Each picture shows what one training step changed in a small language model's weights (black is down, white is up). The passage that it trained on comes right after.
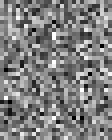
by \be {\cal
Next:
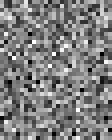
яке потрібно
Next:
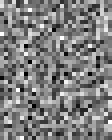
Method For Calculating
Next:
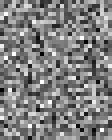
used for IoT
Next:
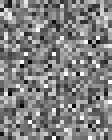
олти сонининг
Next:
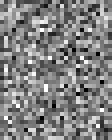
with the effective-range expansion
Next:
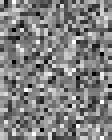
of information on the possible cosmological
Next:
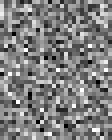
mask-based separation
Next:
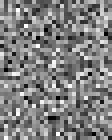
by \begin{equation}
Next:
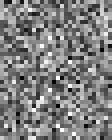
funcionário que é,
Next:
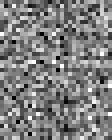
bilan chambarchas
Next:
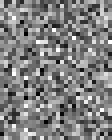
hemisphere effective temperature
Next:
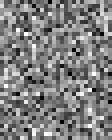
later extensively analysed
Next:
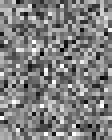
stellar encounters with energy
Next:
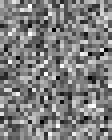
Balears del
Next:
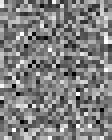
scale) whereas the linear
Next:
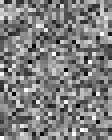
means $n\sim
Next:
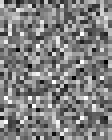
magnitude larger, so that
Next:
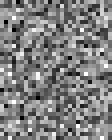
direction via the sequence leading to
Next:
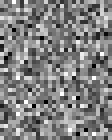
The equations of motion for
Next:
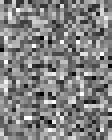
requires the constraints on the elements
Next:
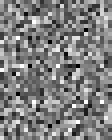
by the MCE.
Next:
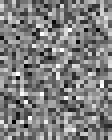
luminosity classes V to III
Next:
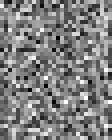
mediator respectively, and
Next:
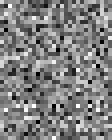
that high attenuation
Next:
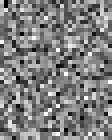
de transformation numérique
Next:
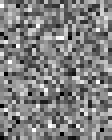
theory is valid for a
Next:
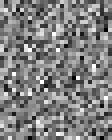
dasturi bo‘yicha
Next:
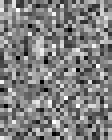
analysis shows that, in the
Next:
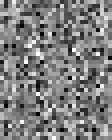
of the research evaluation system has
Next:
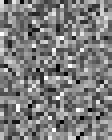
rreth vitit
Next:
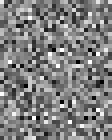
las redes sociales en
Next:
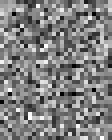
the LCDM models
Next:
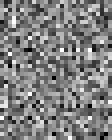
etilgan bilimlar
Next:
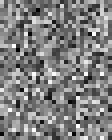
by the integration. Furthermore,
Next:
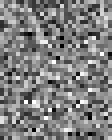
bir necha turdagi
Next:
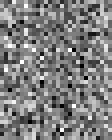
Цель исследования:
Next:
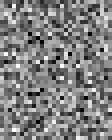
built upon.
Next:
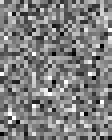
more focused on resource
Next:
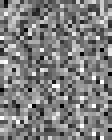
at redshifts
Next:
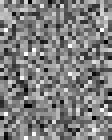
globallashuv jarayoni
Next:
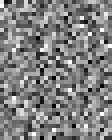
multiplicity for different
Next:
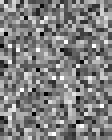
the two--phase model),
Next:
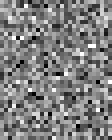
attention module and modified
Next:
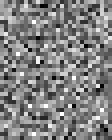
constrain the epoch of
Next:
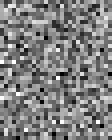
degeneracy has also been
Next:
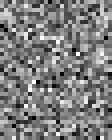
Сведения об
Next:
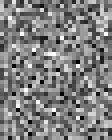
grown remarkably since
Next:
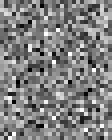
submissions and
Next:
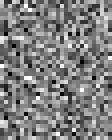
qualificado para o
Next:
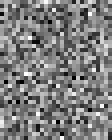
kolaboratif, yang
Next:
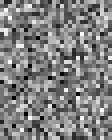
needed to reduce the maximal
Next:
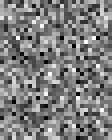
whereas if the price
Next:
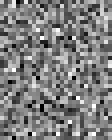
are required for integrating the
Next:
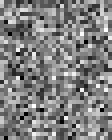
signal sent from node
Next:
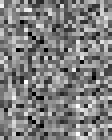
Research and Innovation
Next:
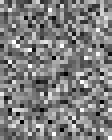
\vee (\bar
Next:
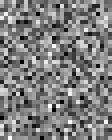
have facilitated the
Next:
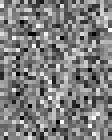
Research Center, Japan
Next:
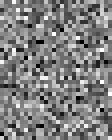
The temperature and density versus
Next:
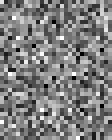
$\T$. For example,
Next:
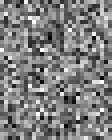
there. The same symmetry
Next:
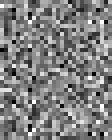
conhecemos de um
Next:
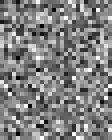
does, and numerical differences will
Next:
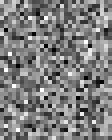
the Republic of Uzbekistan
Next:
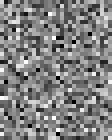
long time, especially for
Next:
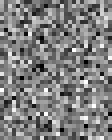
by Bishop
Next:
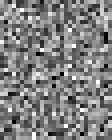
area in each magnitude bin,
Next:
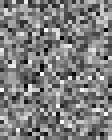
ve Kalkınma
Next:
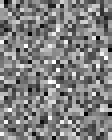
ocorrência de
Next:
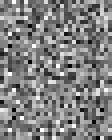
The results contribute to a
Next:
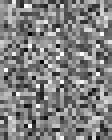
attacker's goal
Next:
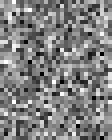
Methods section of the main
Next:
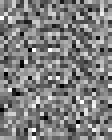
have used a simple,
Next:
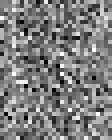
F., Mustert
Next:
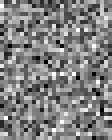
4(a) shows the
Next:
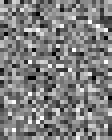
pilla vazni va
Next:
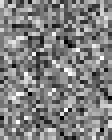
nonlinearity analysis on the
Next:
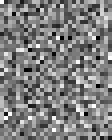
more threatening to
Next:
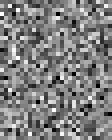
efetiva implementação.
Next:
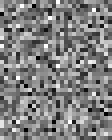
mV) were applied through
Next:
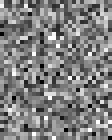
novel assembly process
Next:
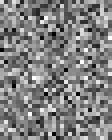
the transverse-momentum
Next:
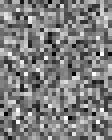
Appendix Figure 5. Export
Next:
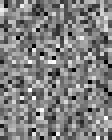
al cacao?
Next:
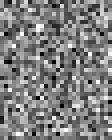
проводили методом
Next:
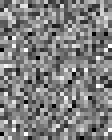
і преподобний
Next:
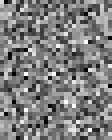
exhaustive dans les
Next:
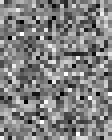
(8) gives the
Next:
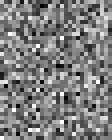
this subsection, we will
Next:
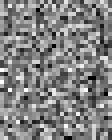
(always within the region
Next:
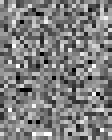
and a drift generated by
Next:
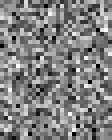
check that allows us to
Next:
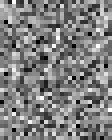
calculations of the synthetic
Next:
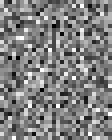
hacia la necesidad
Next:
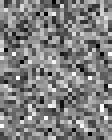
sonríen porque
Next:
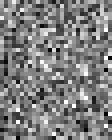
di dunia,
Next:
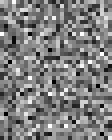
Whether such a limit
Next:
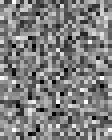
academische, en de
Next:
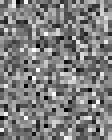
are assigned to three
